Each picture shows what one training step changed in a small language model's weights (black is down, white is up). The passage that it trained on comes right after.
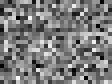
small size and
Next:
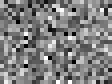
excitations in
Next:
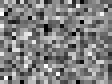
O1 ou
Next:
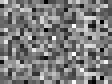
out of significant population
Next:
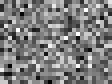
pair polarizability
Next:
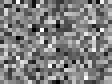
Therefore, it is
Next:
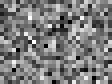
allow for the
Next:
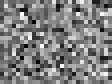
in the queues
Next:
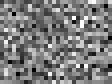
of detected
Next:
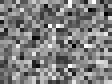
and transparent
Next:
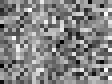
умови для
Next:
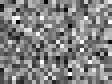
through AI capability
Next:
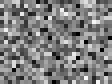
role of the
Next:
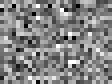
performing a role
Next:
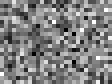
It will be
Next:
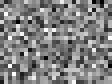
Agency of
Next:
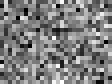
media fue
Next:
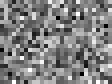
many sectors,
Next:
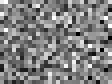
of formation of
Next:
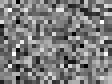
into PAR,
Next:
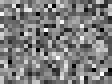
verifica na
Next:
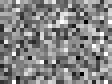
tables, to
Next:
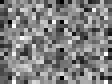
Ward ST,
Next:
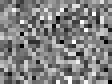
de mundo
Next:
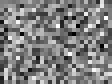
har xil
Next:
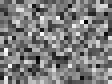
drug and the
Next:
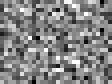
which described in
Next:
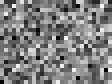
symmetry centers
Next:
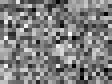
image showing a
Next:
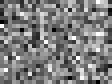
to apply a
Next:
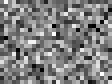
of our model,
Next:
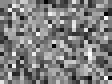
- Gener,
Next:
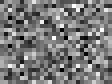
ordem de
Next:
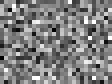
smaller than that
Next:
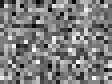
A significant difference between
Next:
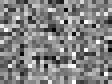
- aus
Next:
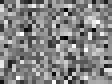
publishing impact
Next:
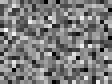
design of the
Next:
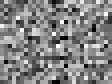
is confusing
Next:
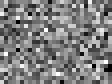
O lugar
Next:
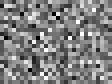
but there different
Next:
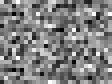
the vertical
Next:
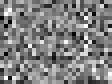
trees analytically
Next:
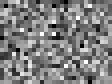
was a constant,
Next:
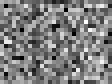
is necessary to
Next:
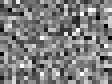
Ising chain in
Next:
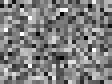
mean age of
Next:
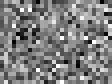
in accordance
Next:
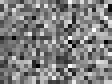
and automation
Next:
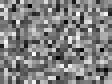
effluent is
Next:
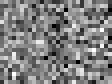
of Oman is
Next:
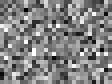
that {\it
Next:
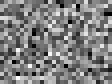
Many efficient
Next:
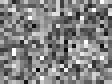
expand Eq.
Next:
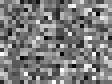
we present simple
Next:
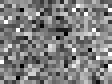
interactions between the
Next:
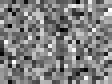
characterize the code
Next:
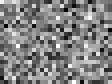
for insertion
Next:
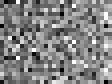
physical education subjects
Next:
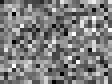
connected with the
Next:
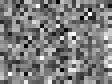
community describes
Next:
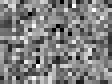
conta em
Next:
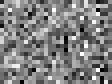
scale factor. A
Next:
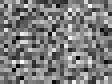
questions from the
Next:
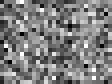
If neither
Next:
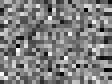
coefficient between
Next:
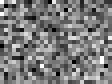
that are used to
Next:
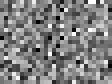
History of
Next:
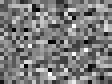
and the measurements
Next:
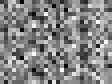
getting used to
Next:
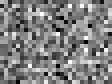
given about the
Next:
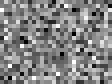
divide the
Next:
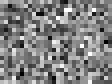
ele acabou
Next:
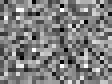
this field"
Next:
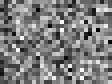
across institutional and
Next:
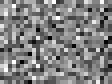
de compreender
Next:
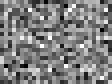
main intention of
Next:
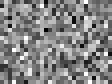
So, they
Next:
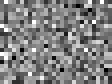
{\it a
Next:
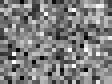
to the soil,
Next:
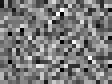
en la pared
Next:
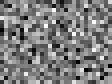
The increase of
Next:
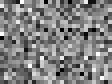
про ще
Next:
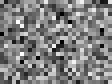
credibility in
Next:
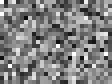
AD and
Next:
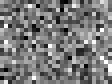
track observations are
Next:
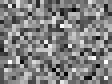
for specific running
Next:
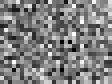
learning approach as the
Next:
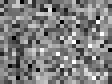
stunting di
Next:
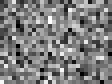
for details).
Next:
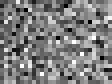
input parameters; in
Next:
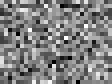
de Educación
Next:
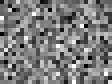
2 revela
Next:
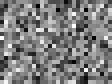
va xalq
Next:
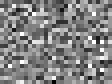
these two states should
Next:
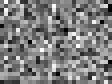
stage of data
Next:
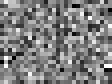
case of a
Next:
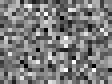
with user parameter
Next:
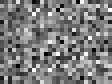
other nodes,
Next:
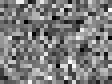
most closely
